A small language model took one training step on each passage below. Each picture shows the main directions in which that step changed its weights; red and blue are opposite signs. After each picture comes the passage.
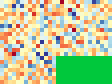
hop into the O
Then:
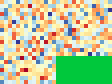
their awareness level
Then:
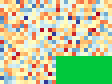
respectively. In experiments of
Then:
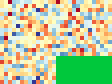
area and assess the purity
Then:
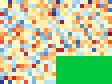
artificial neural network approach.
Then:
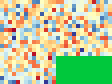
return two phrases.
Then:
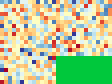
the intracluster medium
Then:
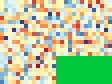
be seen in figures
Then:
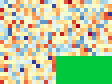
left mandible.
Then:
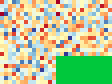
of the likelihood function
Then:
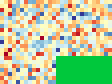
influences co-creation
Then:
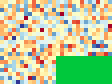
kinds of channels lies
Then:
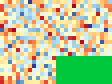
fits to experimental measurements.
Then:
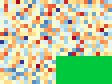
the expectation that a fundamental
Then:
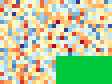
differently; iii)
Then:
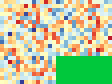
Nueva York. -
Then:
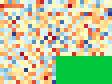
для политики и
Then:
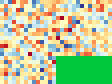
records must include key
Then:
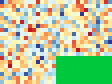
Cost Allocation models
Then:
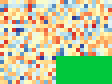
polarity, and pulsed
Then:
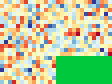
пределы стенки
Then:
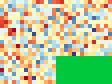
National, P.2
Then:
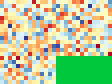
and guava leaf as
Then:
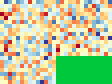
with a partially loaded
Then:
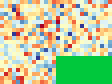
over the perpendicular
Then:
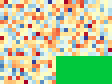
lowest SER. At 20
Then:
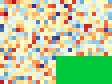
shows the energy detector gain
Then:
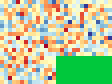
to the MOPED
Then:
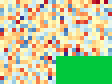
talqin qiladi.
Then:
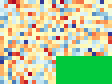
state, which were modulated
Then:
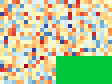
of the null and
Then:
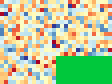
of technical forecasting
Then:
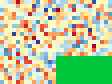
D3 corrects the change
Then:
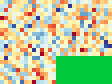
z Dice+ i
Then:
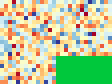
dimensional subspace. A
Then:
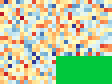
a biomechanically functional
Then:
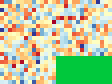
beam direction, (d)
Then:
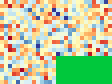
адаптации к
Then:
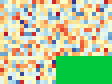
to be computed concerning
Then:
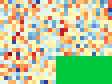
bases for an {\it
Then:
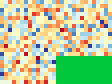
equal to ϵ . Let
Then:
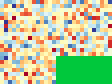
қилган оқ
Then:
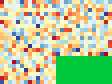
meet their individual classroom
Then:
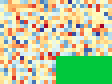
test, as indicated in
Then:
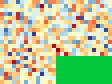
from lattice computations. These
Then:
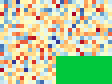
when price levels differ
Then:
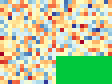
reaction. It is important to
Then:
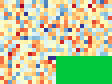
methanol were put in
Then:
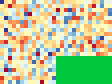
earth's revolution around
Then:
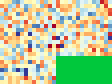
\leq n$, we can
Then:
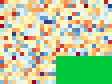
*players*, the
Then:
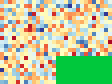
је то
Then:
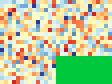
potentials were obtained. The
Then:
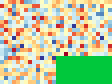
Furthermore, probiotics,
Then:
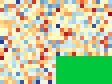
the the transaction costs are
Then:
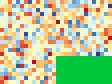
elevation on a
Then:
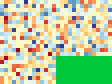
current information $P(\theta
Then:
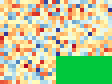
jihatlari 512
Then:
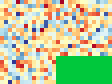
for this potential well both the
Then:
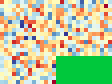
seen in the hospital every month
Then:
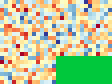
carierei determină
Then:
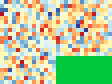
that consists of a low plane
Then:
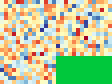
in the Theory of
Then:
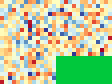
что все национальные
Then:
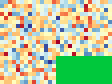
challenged the soloists
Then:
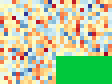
unga asosan soliq
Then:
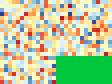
with malignancy induced
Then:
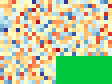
various diseases. In
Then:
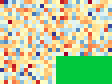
article documente deux
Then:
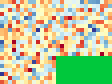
spin-dependent effective Hamiltonian that
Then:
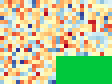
This assumption has also been adopted
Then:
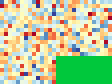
de Santa Fe una
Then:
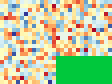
tashqari, davlat
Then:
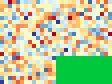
matrix. In order to
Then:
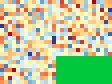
народ смог
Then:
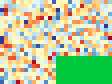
and regional security.
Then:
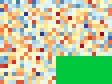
loyauté envers
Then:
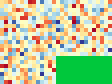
different square-free
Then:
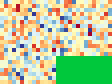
samarali dividend
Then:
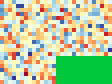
performance of the new analytic
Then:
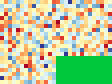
siRNAs, and
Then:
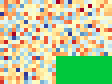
of a random walk,
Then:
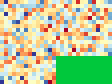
– Yevropa,
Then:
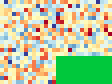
orzeł polski,
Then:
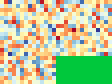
scores, meaning that the
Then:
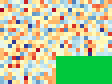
Filipino para
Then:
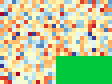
of green intelligence.
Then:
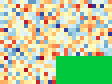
di realtà,
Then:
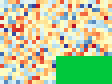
has been characterized through i)
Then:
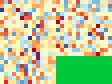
emitters follow a Gaussian
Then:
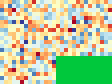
useful to see what is the
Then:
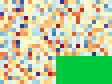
algorithm's problem due to
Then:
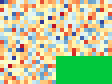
inverse powers of
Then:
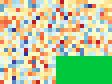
will get rid of
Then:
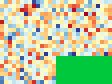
system of qubits, as
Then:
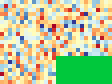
action labels. During
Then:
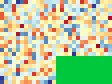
The surgical wound
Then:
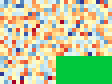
METODLAR: tadqiqot
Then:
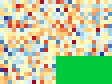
action of dissimilar types of
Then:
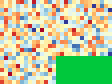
comparativa desses
